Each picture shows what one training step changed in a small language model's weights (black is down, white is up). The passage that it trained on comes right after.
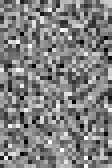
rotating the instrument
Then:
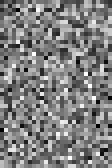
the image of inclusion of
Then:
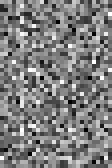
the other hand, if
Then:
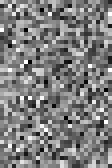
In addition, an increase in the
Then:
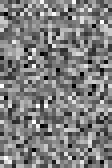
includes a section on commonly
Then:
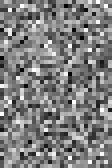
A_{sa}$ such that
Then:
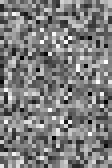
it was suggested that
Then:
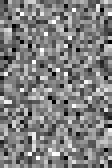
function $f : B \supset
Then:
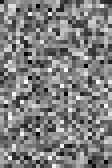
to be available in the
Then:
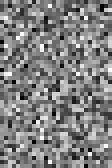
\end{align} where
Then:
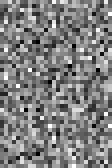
longer period, the
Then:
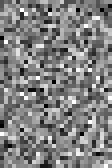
demands through timely and
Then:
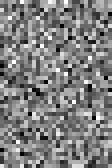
list-colouring $g
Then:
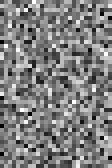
Martinsson and
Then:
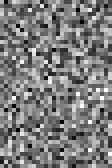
closed under the action of
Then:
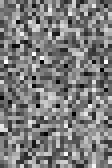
the methodology used for this study.
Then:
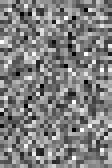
vanishes; $7)$
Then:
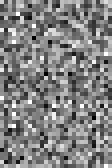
the higher education system of
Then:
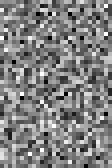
nouns, with a total
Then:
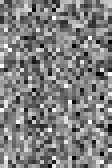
Granena, G., &
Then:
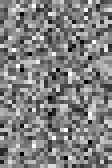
$y \geqslant
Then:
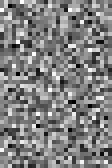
the load-COD
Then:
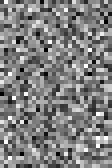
first thing to show is that
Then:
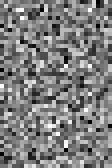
immediate institutional
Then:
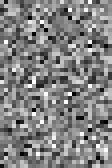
matrix in $\bbC^m$.
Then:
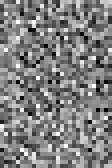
combining accuracy and
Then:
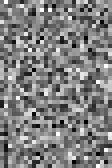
ambient signal. The
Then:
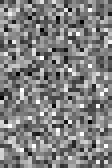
derive the initial values of the
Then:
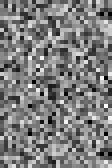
using an ANN.
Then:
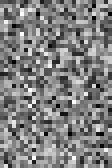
highways or bridge
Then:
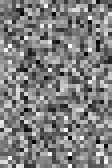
to have $|A \cap
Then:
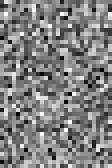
of $\phi.$ Let
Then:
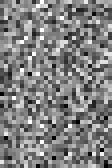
similar to Proposition 2.4.
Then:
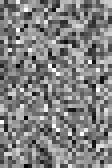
sustainability of their
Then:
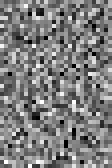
involving non-vanishing
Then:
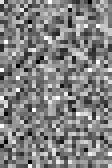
content was measured using
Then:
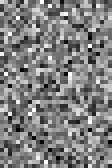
type $(A)$ in sense
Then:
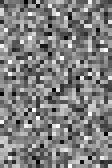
$E/F$, and for
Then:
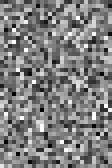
the power system. And also
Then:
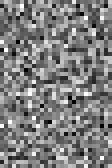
in which the state space contains more
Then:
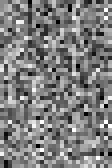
I discovered that
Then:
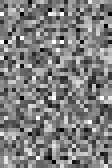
using LLINs,
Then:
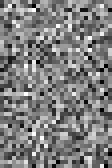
\foreach \i in
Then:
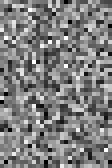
[10]. Measuring the
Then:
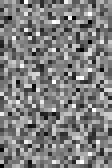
Veterinary Service
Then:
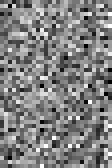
\bpf The assertion
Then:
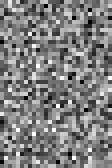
Réquillart, la
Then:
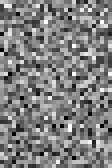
a Hamiltonian path can
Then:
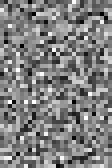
exchange rate system.
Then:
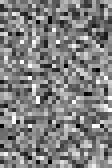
it could be simply that
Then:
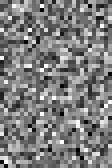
According to Chg5
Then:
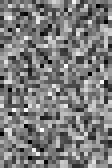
I am interested in getting
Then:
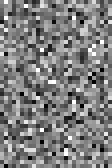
get that there exist an small enough
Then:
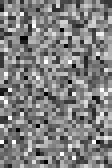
space with the canonical
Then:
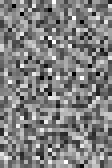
actions differ at level
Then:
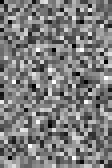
uterine closure
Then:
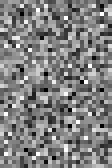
D_i \cdot f\in
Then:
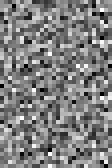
of (\ref{eq rs})
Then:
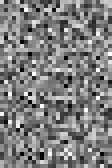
challenge to the
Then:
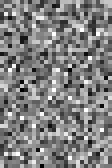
sequences with terms in $I$.
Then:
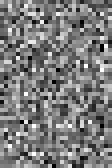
shall follow some of the ideas
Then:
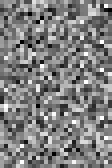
L$, the set of minimal elements
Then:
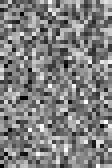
of frequency in the input
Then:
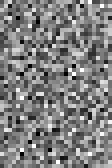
monotone integrands.
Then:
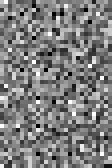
and the number of clients who
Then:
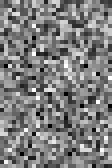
index and investment
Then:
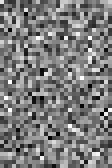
will provide the benefits
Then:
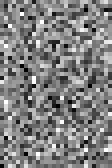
function, taking values in an
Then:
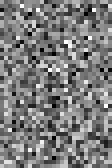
2 $, which is not
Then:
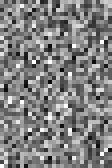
of the academic and
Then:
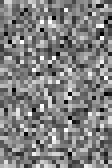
for $t\in \Delta$.
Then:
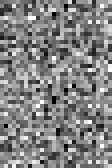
which represent point sources
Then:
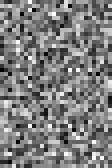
"On International
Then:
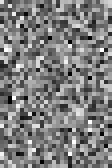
We will refer to this method as
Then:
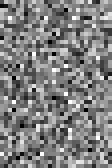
$T^2$ under the
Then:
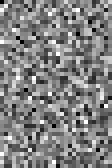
disintegration time within 10
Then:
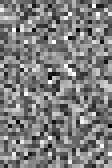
discussed next.
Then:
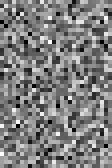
its rational first homology
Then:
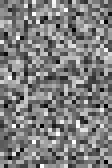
is turned on for the first
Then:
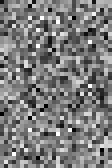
medicine, we have
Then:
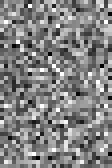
the forward differences given
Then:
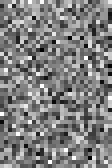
In \cite{M00} it
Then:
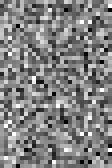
color. Allele
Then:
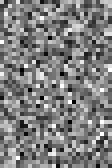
interact with buildings,
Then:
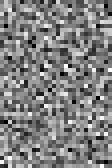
test reported that
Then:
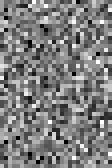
moral emotion
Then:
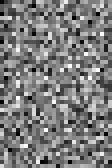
dilutes true
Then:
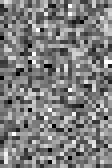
on its universal cover which
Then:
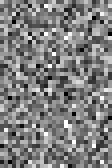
mean of each column are
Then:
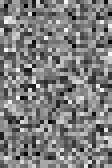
in the tourism sector should
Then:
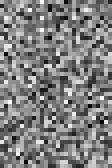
added to the state C .
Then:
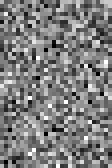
choose \begin{equation}
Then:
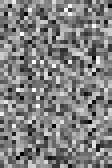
of support provided by the
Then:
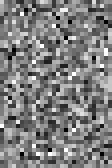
means (resources) and
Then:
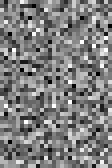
watering a week at
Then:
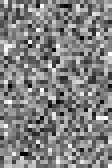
change, insufficiently
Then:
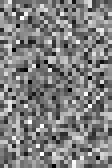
to fix N₂ gas
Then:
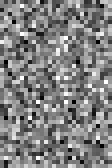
of the building. This
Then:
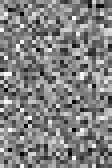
Jamison et al.
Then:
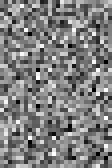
of the same, all wound
